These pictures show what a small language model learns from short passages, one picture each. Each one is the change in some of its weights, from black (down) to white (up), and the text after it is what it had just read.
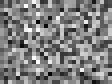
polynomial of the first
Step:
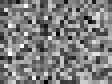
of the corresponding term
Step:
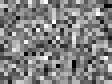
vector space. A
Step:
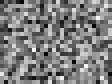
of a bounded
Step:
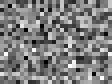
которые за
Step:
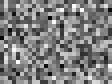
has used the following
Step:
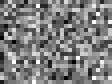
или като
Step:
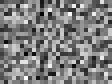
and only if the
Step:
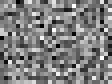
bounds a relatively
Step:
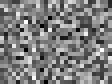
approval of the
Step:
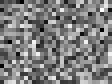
belong to a
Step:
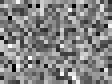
satisfies interpolation
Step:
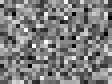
v$ is the
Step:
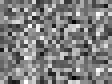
parts as possible,
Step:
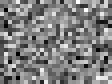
Sci. Paris
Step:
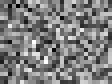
In order to prove
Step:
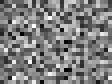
negative binomial
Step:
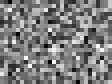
la Cooperación
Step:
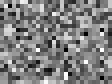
shall strive
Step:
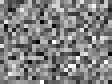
order $r$
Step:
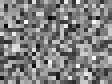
with the terminal
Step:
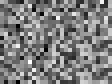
show up,
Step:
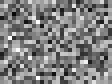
authors study
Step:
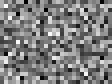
the same argument holds
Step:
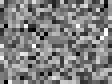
\le n$
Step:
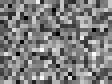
The University of
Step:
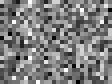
obtain also that \[
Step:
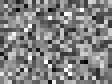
rapid al
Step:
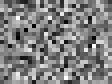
de alfa de
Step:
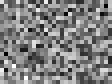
\rangle =
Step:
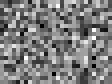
the plane, where
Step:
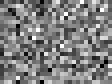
measure in many
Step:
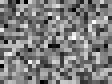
shown is that the
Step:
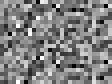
werden können.
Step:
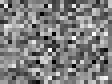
& Sarpong
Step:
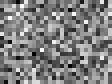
well defined up to
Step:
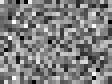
proves that
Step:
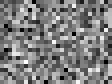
a finite product of
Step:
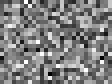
are calculated on
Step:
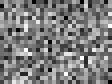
h = sp
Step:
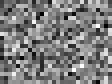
ends and a
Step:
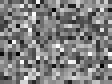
LSI to design
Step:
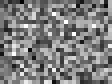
be a vertex operator
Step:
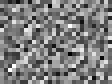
as schools,
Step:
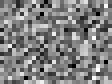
invertible, hence
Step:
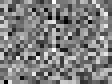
\noindent {\bf
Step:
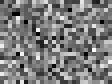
base (cm)
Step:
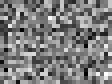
It is a
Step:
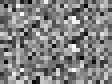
textos no
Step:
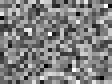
zu gewinnen.
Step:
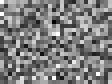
the Center.
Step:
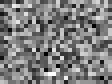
of radius
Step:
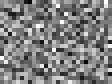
space as follows:
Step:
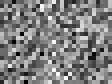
See Appendix.
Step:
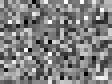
connected} compact groups
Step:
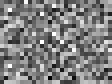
gran número de
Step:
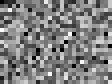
dem Peer
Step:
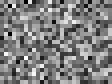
will differentiate
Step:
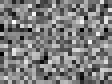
as above, using
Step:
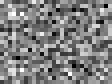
alsmede over
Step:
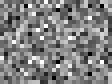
Kredi ve
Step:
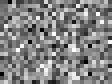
do presente da
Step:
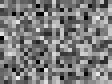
corresponding problem for
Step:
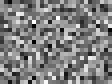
de Biologia
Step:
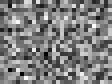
of elements from
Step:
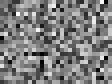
estimating the
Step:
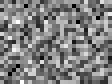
comprender lo
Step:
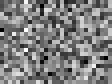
connected, then
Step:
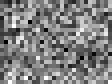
behind these
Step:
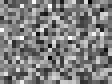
Our main theorem
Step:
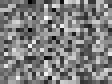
porción medial
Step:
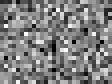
da nossa
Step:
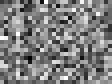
formador de las
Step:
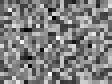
explicação e
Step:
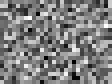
tiene un
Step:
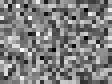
le traitement
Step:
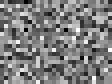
em outros
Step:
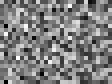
\item If
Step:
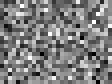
the subgame
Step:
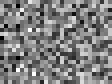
projecting these
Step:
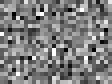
concebida como
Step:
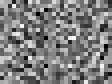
last assumption in
